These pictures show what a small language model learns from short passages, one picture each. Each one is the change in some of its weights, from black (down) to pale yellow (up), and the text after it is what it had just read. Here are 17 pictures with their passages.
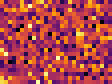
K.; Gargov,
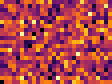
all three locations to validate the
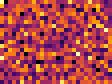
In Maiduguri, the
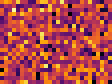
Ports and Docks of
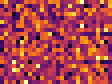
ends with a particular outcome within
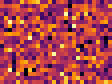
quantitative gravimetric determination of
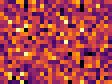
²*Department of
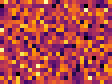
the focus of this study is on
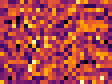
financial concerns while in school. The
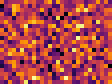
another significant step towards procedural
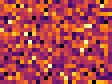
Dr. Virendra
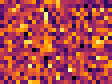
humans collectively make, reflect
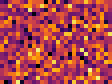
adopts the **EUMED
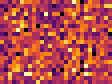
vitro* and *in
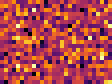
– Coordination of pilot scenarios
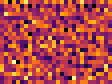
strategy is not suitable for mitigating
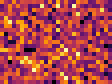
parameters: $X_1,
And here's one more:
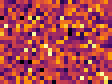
pregnancies underwent
